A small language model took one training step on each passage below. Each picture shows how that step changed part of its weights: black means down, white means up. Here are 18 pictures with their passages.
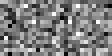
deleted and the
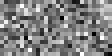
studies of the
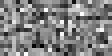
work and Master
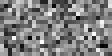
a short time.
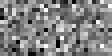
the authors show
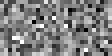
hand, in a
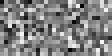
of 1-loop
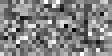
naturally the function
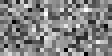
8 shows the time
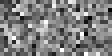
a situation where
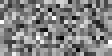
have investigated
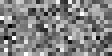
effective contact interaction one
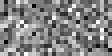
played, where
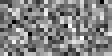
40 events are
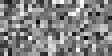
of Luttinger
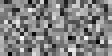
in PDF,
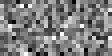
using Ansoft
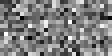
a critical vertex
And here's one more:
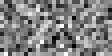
production rate is
